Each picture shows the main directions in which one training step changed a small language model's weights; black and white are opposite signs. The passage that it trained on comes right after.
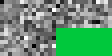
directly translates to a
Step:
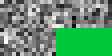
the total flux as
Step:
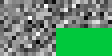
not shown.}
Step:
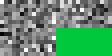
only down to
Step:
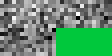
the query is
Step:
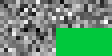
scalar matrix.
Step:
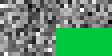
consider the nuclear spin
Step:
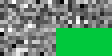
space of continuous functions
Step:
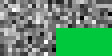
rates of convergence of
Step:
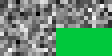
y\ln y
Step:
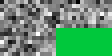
at which the center
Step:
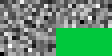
torque in
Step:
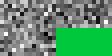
method aims to
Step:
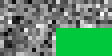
it is even an
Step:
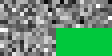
action of annihilation
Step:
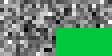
of a K3
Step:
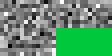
projective structure. The
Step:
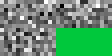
key ingredient
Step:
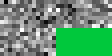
The next result is
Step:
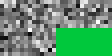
efficiency under different DM
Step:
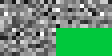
next section, we
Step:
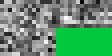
an exponential increase of
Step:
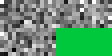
to store the
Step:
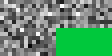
of $H$
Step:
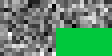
\leq \overline
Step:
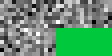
is the radius of
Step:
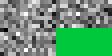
\in {\cal
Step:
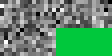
will detail both the
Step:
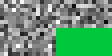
It is interesting to
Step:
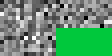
ends and
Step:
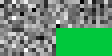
*Apply the
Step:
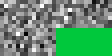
anomalous dimension and splitting
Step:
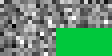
that $\eta$
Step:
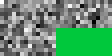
and shares a
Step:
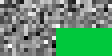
the form factors are
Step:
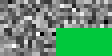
over $A$
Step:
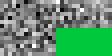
and kinematics are
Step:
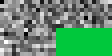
to perturb the current
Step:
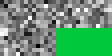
passing through
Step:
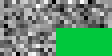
\bibitem [{\citenamefont
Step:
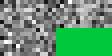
was heated to
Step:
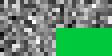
if the tags
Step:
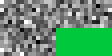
in this latter
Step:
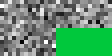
the Loma
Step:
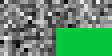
that being integral
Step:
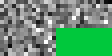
in $\mathbb
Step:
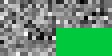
of this problem.
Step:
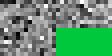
numbers, they found
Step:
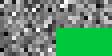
Observe now that
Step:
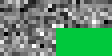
k \notin
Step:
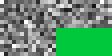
to organize more
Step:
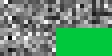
of tweaking
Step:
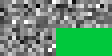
equations, we give
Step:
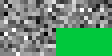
above is applied.
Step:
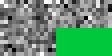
demonstrate significant improvement in
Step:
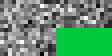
without strong bias among
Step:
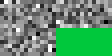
now show that
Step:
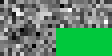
for $u$
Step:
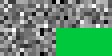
can then shift
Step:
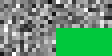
higher rate of
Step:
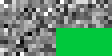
be important to know
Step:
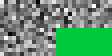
with traditional
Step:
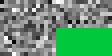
first column of the
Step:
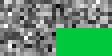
a total amount of
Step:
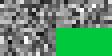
the quantized transverse
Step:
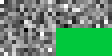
to test the existence
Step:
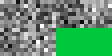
taking limits.
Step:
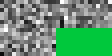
in units of
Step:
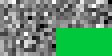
algebras, and then
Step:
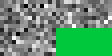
deviation) for all
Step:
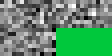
the algebra introduced in
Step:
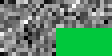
dropped the
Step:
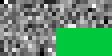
showed that any symplectic
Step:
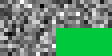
programming skills
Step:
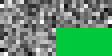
the notion of the
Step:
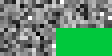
infinity'', and
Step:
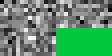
carried out in a
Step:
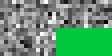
energy astrophysics)
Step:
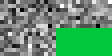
$L$ is
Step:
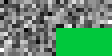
of the very early
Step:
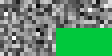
PCF while
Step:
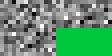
exact cohomology sequence associated
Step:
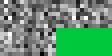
and can be used
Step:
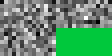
as shown in
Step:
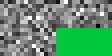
taken over the set
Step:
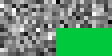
impulse is
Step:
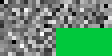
Funds for
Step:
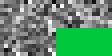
$\beta \leq
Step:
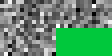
the MNCS
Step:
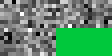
constraints that can be
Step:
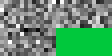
with a fat
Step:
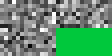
only include locations from
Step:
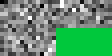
sensitive to the average
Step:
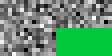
cm I =
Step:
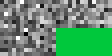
result, showing that
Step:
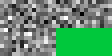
diffeomorphism of
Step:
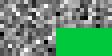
} function, and
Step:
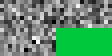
and NASA.
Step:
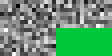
thermal polarization of
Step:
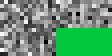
generality of the
